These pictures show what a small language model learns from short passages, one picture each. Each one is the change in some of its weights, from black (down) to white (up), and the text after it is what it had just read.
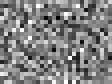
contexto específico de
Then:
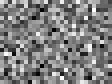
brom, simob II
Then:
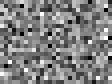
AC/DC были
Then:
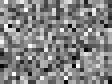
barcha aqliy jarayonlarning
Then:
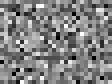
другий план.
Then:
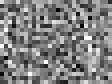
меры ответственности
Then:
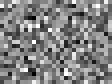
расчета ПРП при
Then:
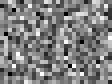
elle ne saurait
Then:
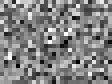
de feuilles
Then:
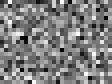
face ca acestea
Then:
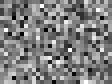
pishiq gazlamalar
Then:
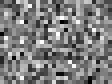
pengkatagorian dari
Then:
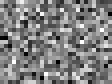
1 - ابن
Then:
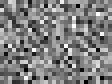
SMP Negeri 8
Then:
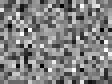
discusses the development of
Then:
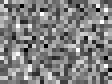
System (Fall B).
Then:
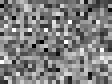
спосіб формування
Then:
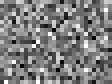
товари для свого
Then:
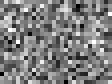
обладают значительным
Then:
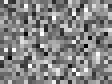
com a educação popular,
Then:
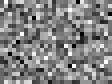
va iqtisodiy o‘shishni
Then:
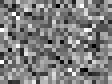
основе анализа и
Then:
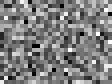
literary resources,
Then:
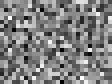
Sociaux*, v.
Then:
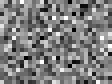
Polygon 19
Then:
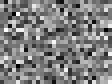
pamamaraan na
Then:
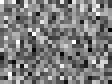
volatilité de la
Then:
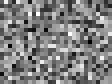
chirishi-qora son
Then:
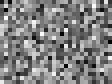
su presentación oficial
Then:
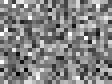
deveria dar voz e
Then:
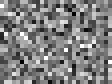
rivojlantirishdagi o‘rni hamda
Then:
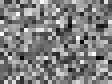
отметить, что
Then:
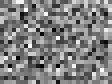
of Intellectual Cultural
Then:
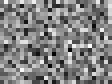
a malária durante a
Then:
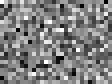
(Потеря и
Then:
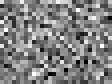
та цеоліту на
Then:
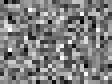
Saúde e Enfermagem
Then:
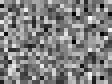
месяца до 3
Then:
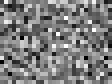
tizimini shakllantirish zarurati,
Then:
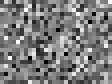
uning liberallasuvi
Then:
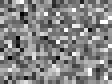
oferecido, ou
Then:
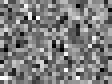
que j'ai été
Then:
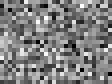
sequential bilateral
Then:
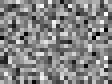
растворителей и
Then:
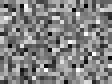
University of Engineering
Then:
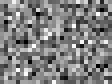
MORUS [15] ham
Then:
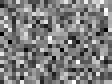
як в спеціальному законі
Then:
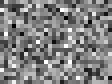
madaniyatning shakllanishi 303
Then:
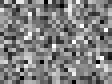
nashr etish ishlari
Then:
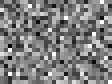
ikkinchi yarmiga
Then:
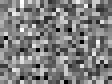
kapella xorun
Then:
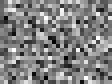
Development**, v.
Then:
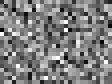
results of this study,
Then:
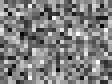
sub variabel Y2
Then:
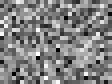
к планированию
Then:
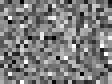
rioya qilmaslik,
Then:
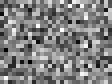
detalhamento exposto
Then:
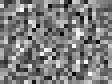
qulay bo'lgan zamonaviy
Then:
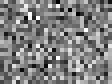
que a proposta de
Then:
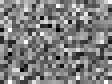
съда, би
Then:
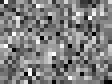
respecto que éstos
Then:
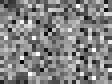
पर अपनी
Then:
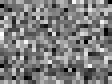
зрения качества.
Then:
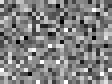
у комбайннинг
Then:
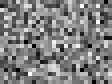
навчальних активностей
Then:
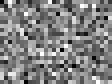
juga diatur dalam berbagai
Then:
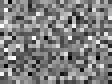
Legalidad de la
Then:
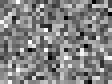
по завещанию
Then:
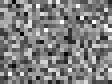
muhim yo‘nalishlaridan
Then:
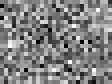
здатність людини
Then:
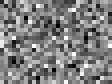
procedimentos intra orais
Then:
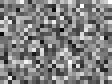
вагонов, что в
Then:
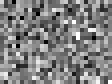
muassasalarining paydo
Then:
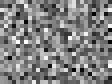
birlashmasidan olingan
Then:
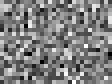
colaboración de interesados
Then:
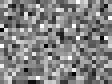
Kunlar Jami ungan
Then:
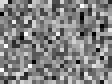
país en cuanto a
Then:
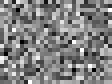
number of 64
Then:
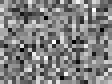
gazdasági és
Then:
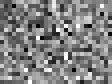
tezligi, davri va
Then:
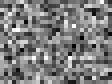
bir eş-hareket
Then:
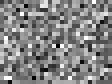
Dada $A \in
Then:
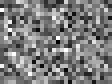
sağlık yapıları
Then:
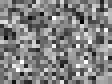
attitudes, and
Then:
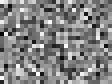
(1), Google
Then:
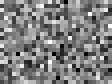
физлицам; –
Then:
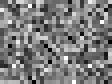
kunda O'zbekiston iqtisodiyoti
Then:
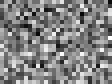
proceso de negociación
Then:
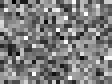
the Byzantine and
